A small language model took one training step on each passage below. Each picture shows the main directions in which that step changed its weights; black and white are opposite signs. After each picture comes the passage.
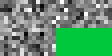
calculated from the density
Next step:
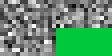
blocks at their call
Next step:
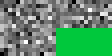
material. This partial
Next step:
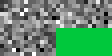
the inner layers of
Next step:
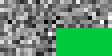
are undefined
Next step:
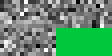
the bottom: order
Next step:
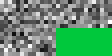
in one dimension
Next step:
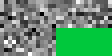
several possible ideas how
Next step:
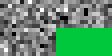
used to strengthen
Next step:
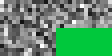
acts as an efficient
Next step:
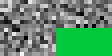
to the temperature dependence
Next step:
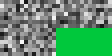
which is commonly
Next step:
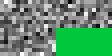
of the second
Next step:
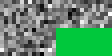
\gamma \log
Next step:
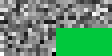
and reverse its
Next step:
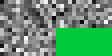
It is not possible
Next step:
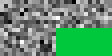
the discussion of variations
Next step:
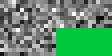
global structure of the
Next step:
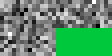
In view of
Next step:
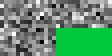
suffer much
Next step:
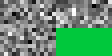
accretion disk can inverse
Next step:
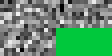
on some radii
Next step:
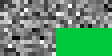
the other is how
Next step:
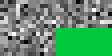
and prograde
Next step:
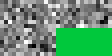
assume $\dim
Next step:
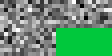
intensity in the figure
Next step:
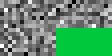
singular solution. A
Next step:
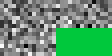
paper, we have
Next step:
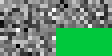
redistribution of this
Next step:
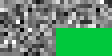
such as West
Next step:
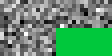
that describes our
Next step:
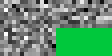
data on the static
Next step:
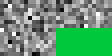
dc bias voltage
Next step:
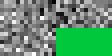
our group is finitely
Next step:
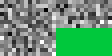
we are forced
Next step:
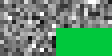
see they are different
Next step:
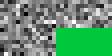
and regulatory
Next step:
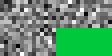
of the coordinates
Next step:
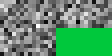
Burden of
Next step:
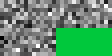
linear systems are solved
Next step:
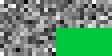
Second, not all
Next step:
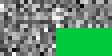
which has its own
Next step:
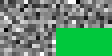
at which the second
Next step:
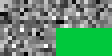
the entire computational domain
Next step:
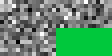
be rare among
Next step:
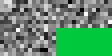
of the transient
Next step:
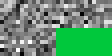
and capable of
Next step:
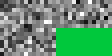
$\exists \hat
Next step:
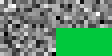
(of a more
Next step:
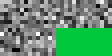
the discontinuity
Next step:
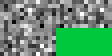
generate artificial
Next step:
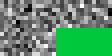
elements together with the
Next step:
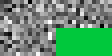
$C$ is
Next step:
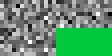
has GPUs
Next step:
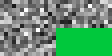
triplet, the
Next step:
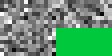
the theory into a
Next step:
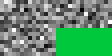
of the total residual
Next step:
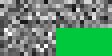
error being smaller in
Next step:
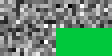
and probe field
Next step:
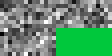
$\partial D$.
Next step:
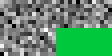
fact, when
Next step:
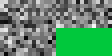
reducing the number
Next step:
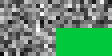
actions (\ref
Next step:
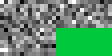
due to the relativistic
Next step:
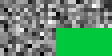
[18] without
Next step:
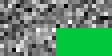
controller by
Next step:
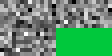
get back to the
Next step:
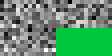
for instance, one
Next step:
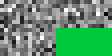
such that for every
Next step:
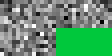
is observed to be
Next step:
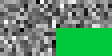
asymmetry data are sensitive
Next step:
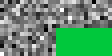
system, and when
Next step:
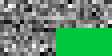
by a finite group
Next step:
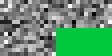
to a twist
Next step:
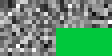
of significant interest in
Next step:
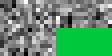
metric $d$,
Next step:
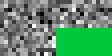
singlet fermions
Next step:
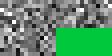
should hold without the
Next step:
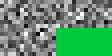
distinct and allow,
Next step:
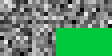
of the Lipschitz
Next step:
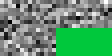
in general.
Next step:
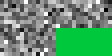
a constant periodic length
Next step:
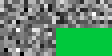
the component interactions are
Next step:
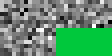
the real gravity scale
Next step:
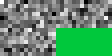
not consistent with the
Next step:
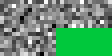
called a \em
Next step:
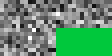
For example, if
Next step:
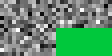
corresponds to the frequency
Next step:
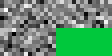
Computation and
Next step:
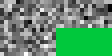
anomalous dimensions of the
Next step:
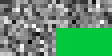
is obtained from
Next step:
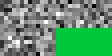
For $n$
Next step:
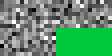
0 \quad
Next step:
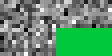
hardware, including
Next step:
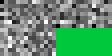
for noisy
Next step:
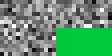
is easy to check
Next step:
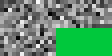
Peng, On
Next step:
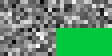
random among all possible
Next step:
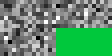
of Science,
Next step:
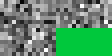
with entries from
